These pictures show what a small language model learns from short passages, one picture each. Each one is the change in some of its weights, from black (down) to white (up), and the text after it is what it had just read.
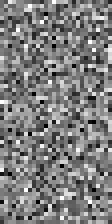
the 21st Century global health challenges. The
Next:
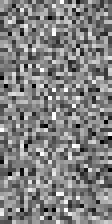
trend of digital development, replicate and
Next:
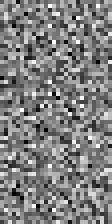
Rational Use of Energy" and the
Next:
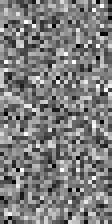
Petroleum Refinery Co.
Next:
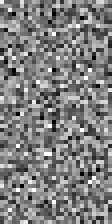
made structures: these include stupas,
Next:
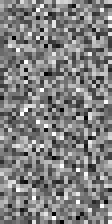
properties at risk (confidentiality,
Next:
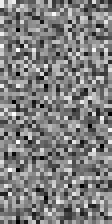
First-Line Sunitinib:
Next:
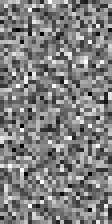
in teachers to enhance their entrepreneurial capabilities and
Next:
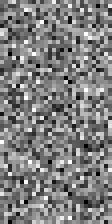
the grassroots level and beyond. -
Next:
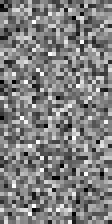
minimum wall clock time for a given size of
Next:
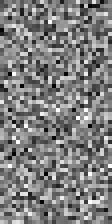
expected to accelerate in the future given the
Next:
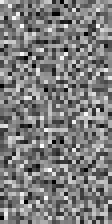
to the integration process and, more generally, as
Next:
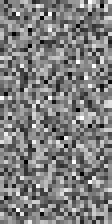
with composites made from 300 μm filler particles
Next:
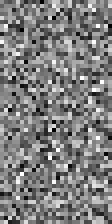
"Digital Kazakhstan" has
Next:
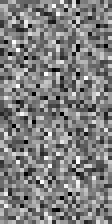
management problems, he or she can find effective and
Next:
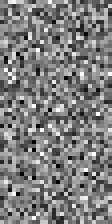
of cooking and restaurant services;
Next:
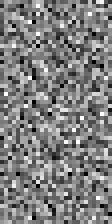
restructure PHENIX as it changed
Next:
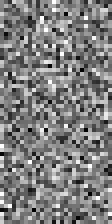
on Businesses in Rome ▼ Not
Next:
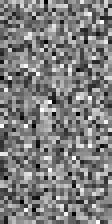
the caloric content must be available before the
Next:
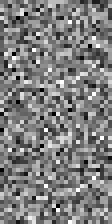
Keywords: Fully flexible
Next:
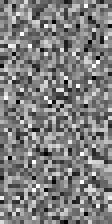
crop residues in livestock farming
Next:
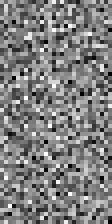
the GPU while keeping on the
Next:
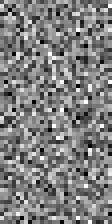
degree in Medical Microbiology from the same
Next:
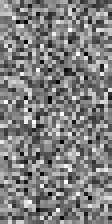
progressed, the approach to addressing the
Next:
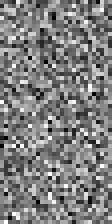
shown in Table 1. Examples are taken
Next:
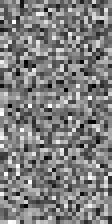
arises. It can be concluded that providing education
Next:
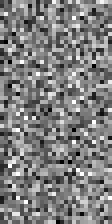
concentration of free water within the concrete mixes.
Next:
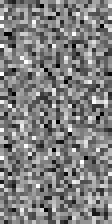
¹ Institute of Experimental Medicine,
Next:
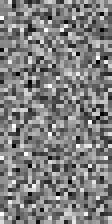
to their present and past experiences for further analysis and
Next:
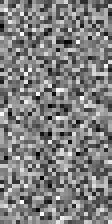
lack of blinding of participants. ²
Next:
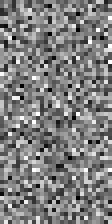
registered a growth of 18.8 %. This
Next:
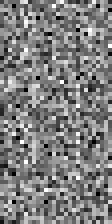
facilities. It was therefore recommended that teachers should introduce
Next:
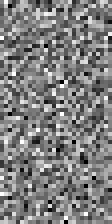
assistant for gamification and serious games, designed
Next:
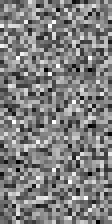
used as a replacement of electrostatic
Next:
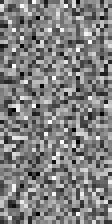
30 hours of recovery mode, it is possible to
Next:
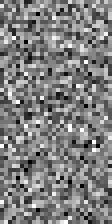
Qualitative and Quantitative
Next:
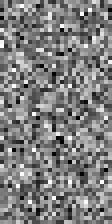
hour, based on the historical day ahead
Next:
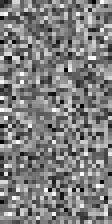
increase the environmental resilience of their system. It
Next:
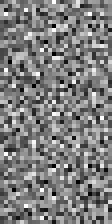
the Federal Investigation Agency
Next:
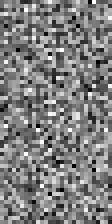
to the themes that have been dear to
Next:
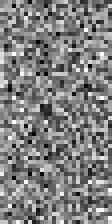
contributed to the writing of the manuscript. These authors
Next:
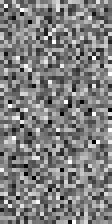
register.* The region of Cotton
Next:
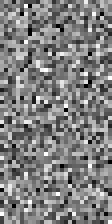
RNA virus endemic to marine and freshwater
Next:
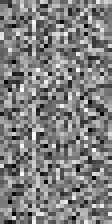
Most producers surveyed keep egg production records on
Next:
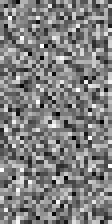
shellfish Table 2 Proximate composition of
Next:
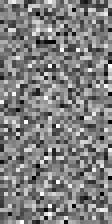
and the challenges they are facing about
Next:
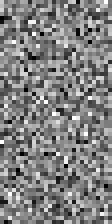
software applications and to recombination with different data
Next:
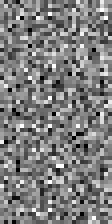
into this solution 5ml of alkaline
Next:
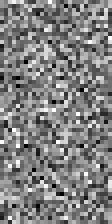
of core assumptions and principles that can be implemented in
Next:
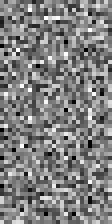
in which the tasks or jobs are to be
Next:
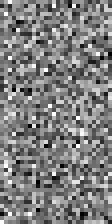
& Soykan (2020) explored the
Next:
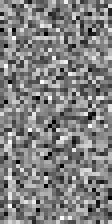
are indicated by the findings showing that most of the
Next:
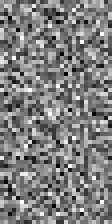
in Cape Town in August 2013, with
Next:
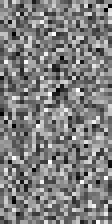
markets, participants exchange resources directly, while in
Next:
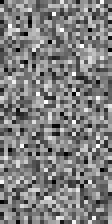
As planners, it is important that efforts
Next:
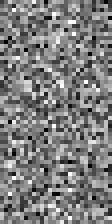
Abstract: This study identified the genetic diversity of
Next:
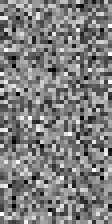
An individual reflective measure is said to be high
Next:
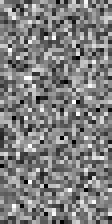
applied was the conventional for PE with a
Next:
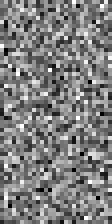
71 Convergence achieved after 46
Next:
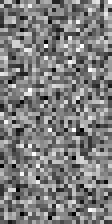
the next number, this number is odd.
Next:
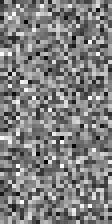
especially in metallurgical processes having the largest
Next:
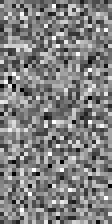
competences highlighted and stated in the study plans as
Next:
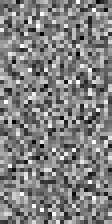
Form](#) to be filled - Curriculum
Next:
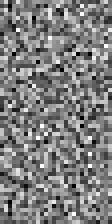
residual stress values are nearly constant around -1100
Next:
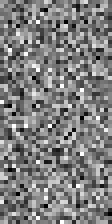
small, recurs again and again at every
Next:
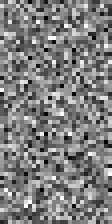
based on the targeted application, the in vitro or
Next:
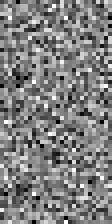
and elements, to investigate undersea life,
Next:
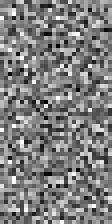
garlic varieties. The varieties tested were
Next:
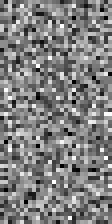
(the author of this study) and many other
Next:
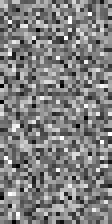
spots also for other polarizations??
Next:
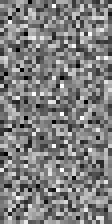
addressed this issue, it appears that the potential
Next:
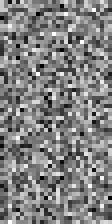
issues Attribute Description of barriers
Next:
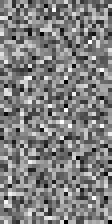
employed to examine the applicability and performance of
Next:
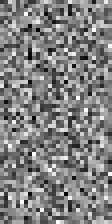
to internationalize them. The management and administration of
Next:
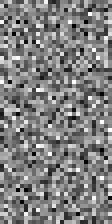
researchers - **Presentation 3:** Anda
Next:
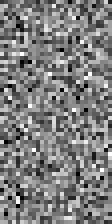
musicians to utilize this technology themselves.
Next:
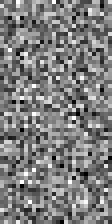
small branches in the first 60 cm from the ground
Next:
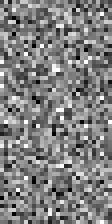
terms of Locality they hail from.
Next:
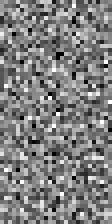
with 2 degrees of freedom with the software
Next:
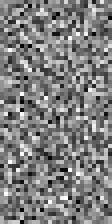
shuttle run test to predict VO₂
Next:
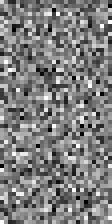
(60%), followed by Mediterranean
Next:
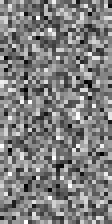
in states like Gujarat,
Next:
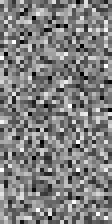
usage of PNI-NPNs.
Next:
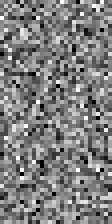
50 nm [5]. Multilayer
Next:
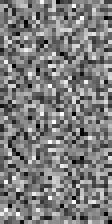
as Solow (Solow residual)
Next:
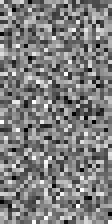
has become very easy with cloud computing. -
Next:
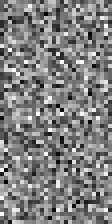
the winter months, where we have a large
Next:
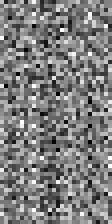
Toshqinlar kiradir
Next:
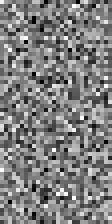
section, composite HCCF01,
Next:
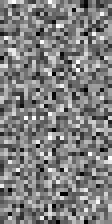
of the M&O in 15 years,
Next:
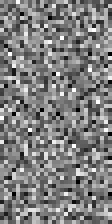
impact on sediment transport for different grain sizes of
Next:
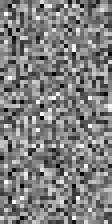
range 0 to 17 mg/l is soft
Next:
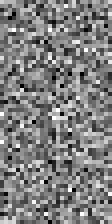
of the Scandinavian languages. Data
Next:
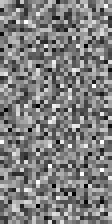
open access to it under a CC BY
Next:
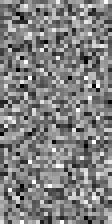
the average error of all reference tag coordinates.
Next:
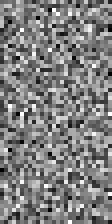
wastewater treatment wetlands combined with operator interviews and
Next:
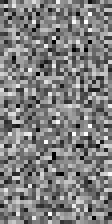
chosen from a wider p_T bin
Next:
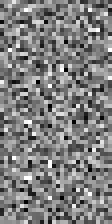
an important place in social, spiritual and emotional
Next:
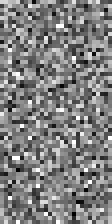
calculated as in (21), which represents the limit
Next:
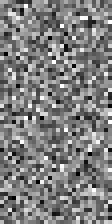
benefits - Data quality controlled to Met.
